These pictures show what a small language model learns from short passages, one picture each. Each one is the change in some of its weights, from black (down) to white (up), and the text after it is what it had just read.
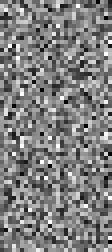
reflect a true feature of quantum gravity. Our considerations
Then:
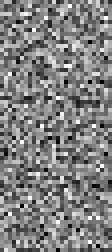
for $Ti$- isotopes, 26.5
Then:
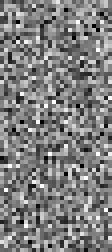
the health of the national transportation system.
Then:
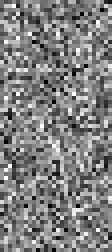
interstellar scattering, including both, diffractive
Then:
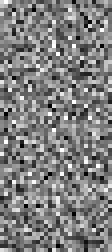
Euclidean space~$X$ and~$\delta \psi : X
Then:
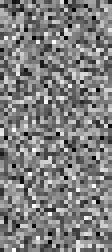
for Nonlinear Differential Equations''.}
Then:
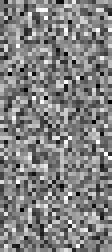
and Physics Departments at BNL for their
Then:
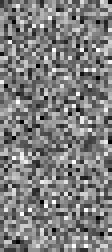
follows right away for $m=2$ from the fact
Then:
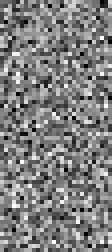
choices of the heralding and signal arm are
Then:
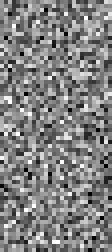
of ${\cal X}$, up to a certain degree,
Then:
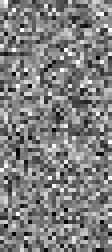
in the Lebesgue decompositions of
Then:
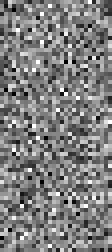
in the proof of Theorem \ref{adgc}
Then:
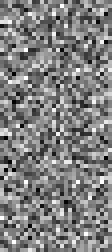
conditions under inexact solutions, the iterates must remain
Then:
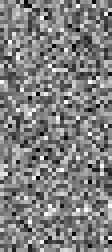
do not necessarily reflect those of the European
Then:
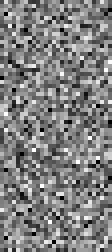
are not summands of restrictions of simple Poisson
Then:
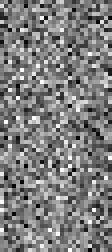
per century,\amcite{history}
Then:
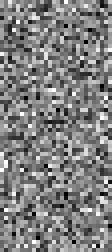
the qBIC mode has very low radiative loss,
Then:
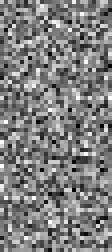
proof for extending the inverse mappings for
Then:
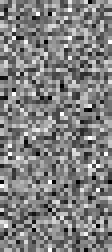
physics is all inside, and the result does not depend
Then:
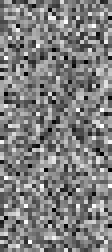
resonant minor planets beyond Neptune;
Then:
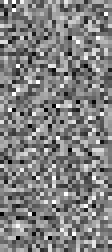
seven-branes allow us to achieve this.
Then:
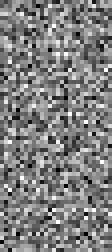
hit the positive half-line). This characterizes the
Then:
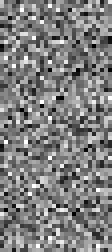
structure and interactions with other mesons are not well known.
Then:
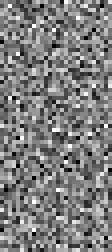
the Higgs Discovery}. Part of this work
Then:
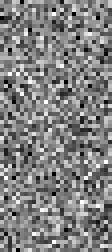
the ground state of $^{34}$Cl. Thus,
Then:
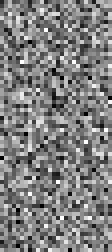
atomic norm minimization framework designed for multiple output vectors of the
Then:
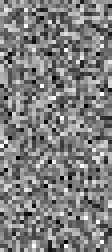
odd functions of $x$: \begin{equation}
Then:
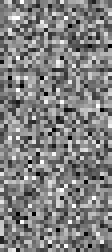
the amorphous materials created by rapid cooling of
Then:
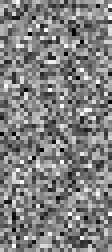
Z(\mathcal W)\sigma}(\sigma),T_{\mathcal
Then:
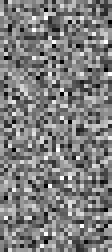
\begin{equation} \label{i12}
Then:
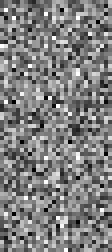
8 groups and completed 3 matches each. After that
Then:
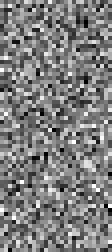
conformal to a round former ($\alpha \to
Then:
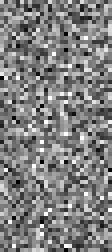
by our procedure since it is a vacuum solution without matter
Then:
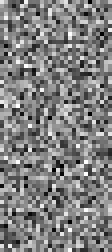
discrete STA can converge to a \textit{global
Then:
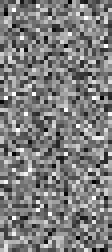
the only one. For our simple purposes, we work
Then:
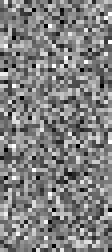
VI. Discussion The present study set out to
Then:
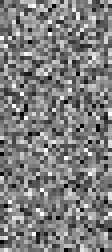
without criticality. The Micro Encoder has
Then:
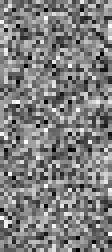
\mathbb{R}^{C' \times N'_h
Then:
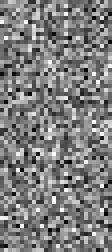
to see that the isometries are precisely the injective partial
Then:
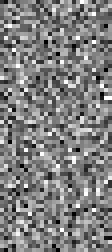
of $\chi$-small vector bundles are $\chi$-small
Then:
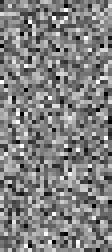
Dirichlet series, the coefficients of which are given
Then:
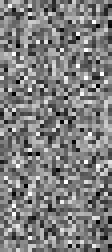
\quad \rangle $ denotes the pairing between cohomology and
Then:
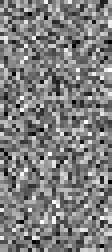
for a flat top facet, we use a
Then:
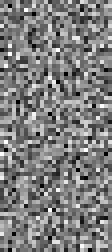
deformation equivalent to the Hilbert scheme of length-4
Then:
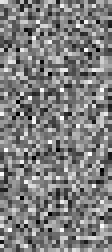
again a %reflection, thus a dedal
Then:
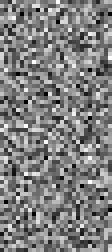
the difference between the pinning force recorded for the
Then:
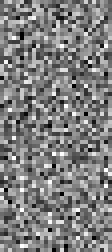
this way one really obtains a very strongly
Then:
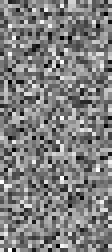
is \begin{align} \FFD =
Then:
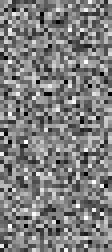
the same open $G$-orbit, so that
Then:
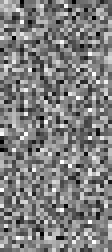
breakup channels are particularly important [9-24].
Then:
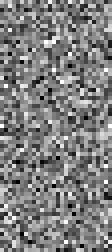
gap at $B = B_c$, and
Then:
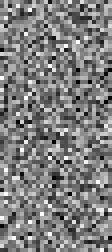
to apply even in the Kerr case, where different
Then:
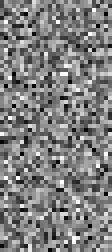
functionalities, these systems can be broadly divided into
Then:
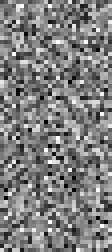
23], nikelates [24] and
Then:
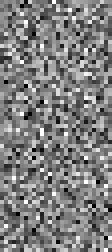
where multiple species interact is commonly described by the
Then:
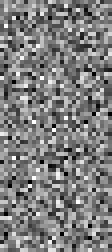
occurs through the exchange of heat fluxes, it is possible to
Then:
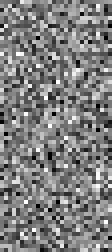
clumps in the young star-forming region against which
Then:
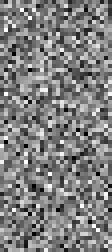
with the beam hadron are produced in greater numbers than other
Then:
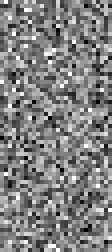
ставит в соответствие
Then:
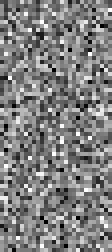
Writers assigned to the personalized condition
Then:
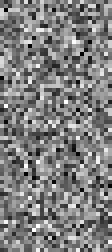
lensing, x-ray and optical data
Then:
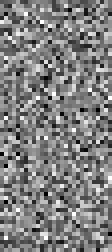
assumed that the energy density of coherent oscillations is distributed uniformly and
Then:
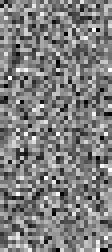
large fluctuation occurs in the amplitude (For the sake
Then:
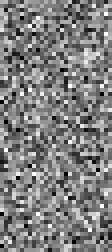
29 can be caused by an asymmetric polar
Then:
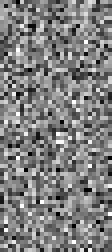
for all $\be<\om_1$ there are
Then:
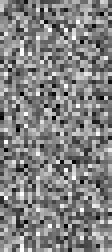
of Portsmouth, Portsmouth
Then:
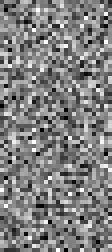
possible graphs, where the points (and even their number)
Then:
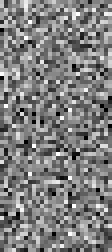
signal has a Gaussian distribution, $f \sim N(
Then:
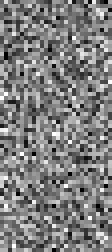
nucleus and jet. Its jet has been detected with
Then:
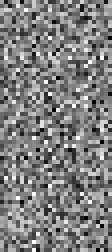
analytic class in [15], except the series of important works
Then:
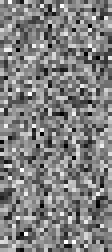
to $\vacmod$. \end{itemize} We
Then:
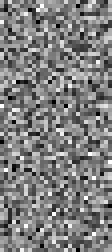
the result of simplifying by 11 the Ortega's
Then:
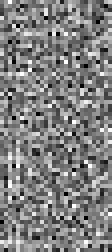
of both the {\it apparent} and {\it event}
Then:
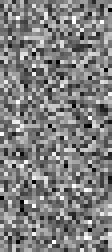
resources of their choice for their projects, they are
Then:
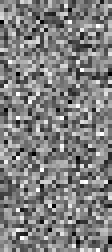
is a Kropia metric given by \be
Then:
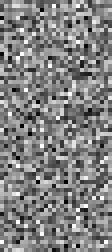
explicitly, it is the unique functor preserving sifted
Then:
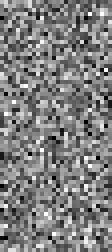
than merely adjusting quota. It seems to
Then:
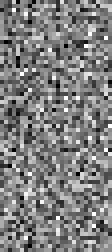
surface in a Lorentzian-Minkowski
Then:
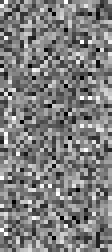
of the Knuth and dual-Knuth characterization
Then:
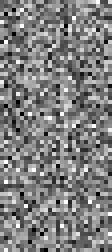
at least one $\lambda$ and the smallest of them is
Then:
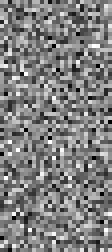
Proposition 3.0.3 of \cite{Unver
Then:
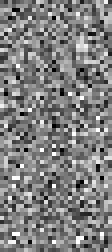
$\lambda_{n\times 2n}$ denotes the number
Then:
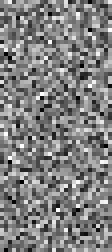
the source contacts, A and 3 respectively. As the
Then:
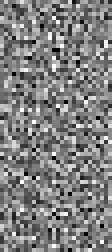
varieties (or, rather, embeddings of the same algebraic
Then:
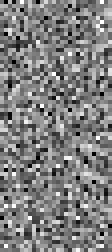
multiplicity of the arc $a.$ \\$(2)$ Denote
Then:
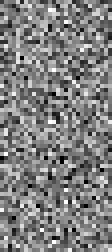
and therefore remains within the bulk of the explored configurations.
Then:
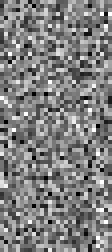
understand their linguistic usage via the same process
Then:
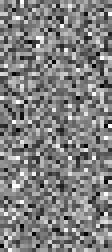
but we think that by studying the deformations more
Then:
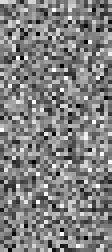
dx, \endaligned \end{equation*} therefore
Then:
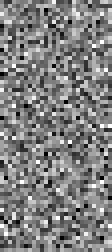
does this lead us to. In other words, what is
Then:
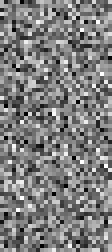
The dashed and solid lines correspond to results with all
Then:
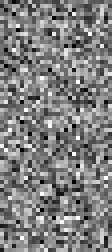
can be useful to test attack-resilience of
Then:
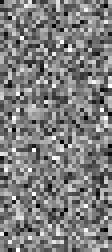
to the instability threshold. The ParAB{\it S}
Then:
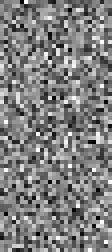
spp-ladder. Its length is called
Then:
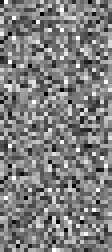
the shift $ \beta (x, t) $ specified
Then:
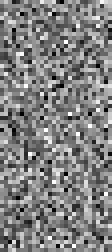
charts). Therefore $\eta$ extends analytically in a
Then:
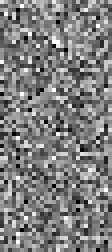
We've already known that the integration of the second term
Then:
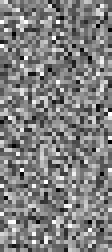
variables are zonal (eastward) winds
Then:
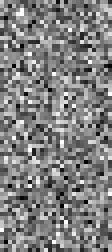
should ask about thermalization to the Gibbs
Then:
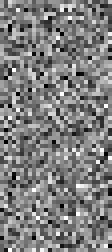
that \begin{align} I_2 &=
